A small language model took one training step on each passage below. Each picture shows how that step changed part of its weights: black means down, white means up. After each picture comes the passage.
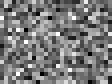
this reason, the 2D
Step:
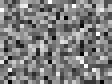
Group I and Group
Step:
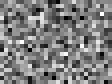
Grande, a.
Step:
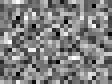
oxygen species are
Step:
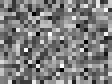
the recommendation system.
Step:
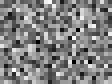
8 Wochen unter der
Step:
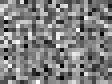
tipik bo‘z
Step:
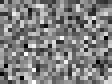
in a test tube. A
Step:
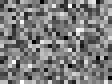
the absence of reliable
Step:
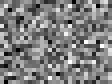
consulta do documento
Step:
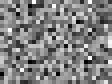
Kattner, L.,
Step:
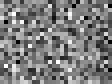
datasets. Table 3
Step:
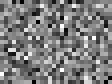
and after scoring the data
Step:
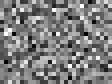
on asynchronous
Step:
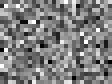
species external, species frame
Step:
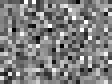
(On the mobilization
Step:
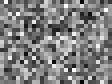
maximum grip force
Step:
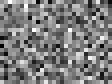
shells and plates, have
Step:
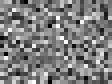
Sokrates T.
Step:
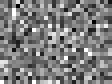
product meets the desired
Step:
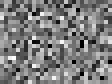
the TAS items shows
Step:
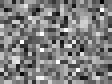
of food, water and
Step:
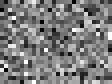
equation with a nonlocal
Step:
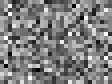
Fig. 8 shows that the
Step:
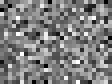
para denominar os
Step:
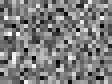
ilişki anlatı
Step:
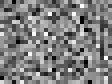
of coexistence, the
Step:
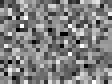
dan kompetensi
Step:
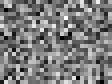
bu iqtisodiyot
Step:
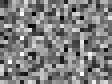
Muslim millennial
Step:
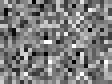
turar joy, sport va
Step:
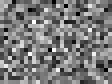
outcome base-rate
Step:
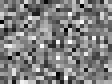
aimed at preparing
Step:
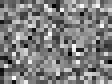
habitat associations on
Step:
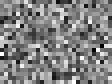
cursos me vienes
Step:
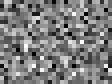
to them without my will.
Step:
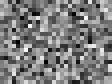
department during our
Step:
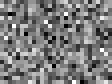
KT natijalari
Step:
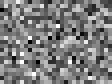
disseminating it.
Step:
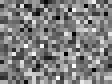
as a Research Assistant
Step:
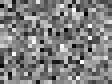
funções básicas:
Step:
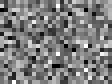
cases admitted to the
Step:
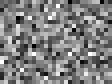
1 cm², observaciones
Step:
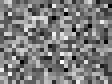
Federal e em
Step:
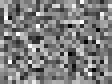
state agreed to
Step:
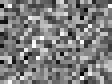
music education:
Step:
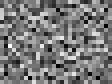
hole. Moreover,
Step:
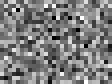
Voychex Kardas
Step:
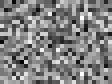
of tasks Example:
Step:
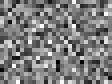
речей або
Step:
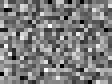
makes one free"),
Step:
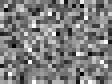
evolution of overarching
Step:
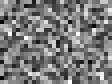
mumkin, deb
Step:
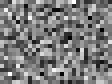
the robot cover is
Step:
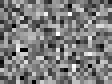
more sympathetic approach
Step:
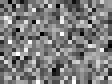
conjunto de etapas
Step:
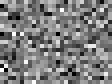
block. RTs
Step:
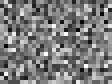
ma'lum operatsiyalar
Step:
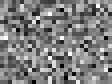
in the development process of the system.
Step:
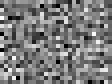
var ikke
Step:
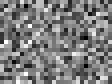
the SCF outperforms
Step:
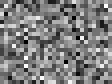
que não contempla os
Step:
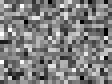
può essere
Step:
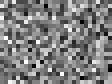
„Phokion J.
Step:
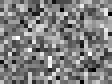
with a lower risk of
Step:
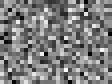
Journal of Formal
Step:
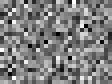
– Ереван :
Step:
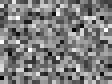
quince, rosehip, and
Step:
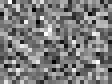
the addition of foreign
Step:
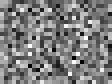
well-being 96
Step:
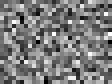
on UHI intensity was
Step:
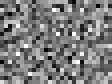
kontentni qayta
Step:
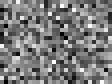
laser heated floating
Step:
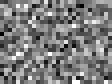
Uni faqatgina
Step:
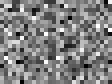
picks out key
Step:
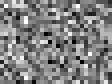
on the enzyme working
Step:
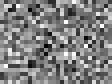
occurs at private
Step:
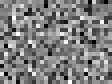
na incorporação de
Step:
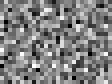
are no different from natural
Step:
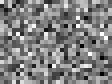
2021, Resolution No.
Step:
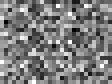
activities are also increasing.
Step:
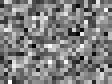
BTX Figure 4:
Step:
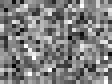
of the structures involved
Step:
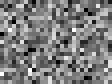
for the habilitation
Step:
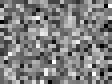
von SPD,
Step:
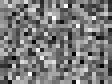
matn yaratishga
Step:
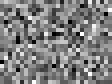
ways to teach:
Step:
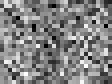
and Arts, Kyiv,
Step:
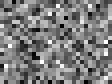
of the most influential and
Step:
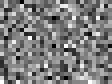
choosing promising
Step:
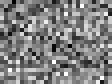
outgoing term of the EB
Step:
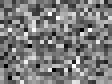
ambiguity of the
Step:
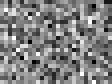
Giessen. Logo
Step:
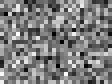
та механізмів
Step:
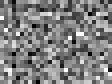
the form of narrow high
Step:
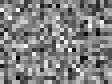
o ámbitos en los
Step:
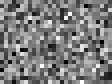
the Societat
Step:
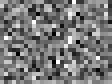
marine ecosystems,
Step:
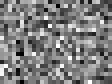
qarın bólim
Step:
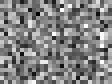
were performed using an MCR
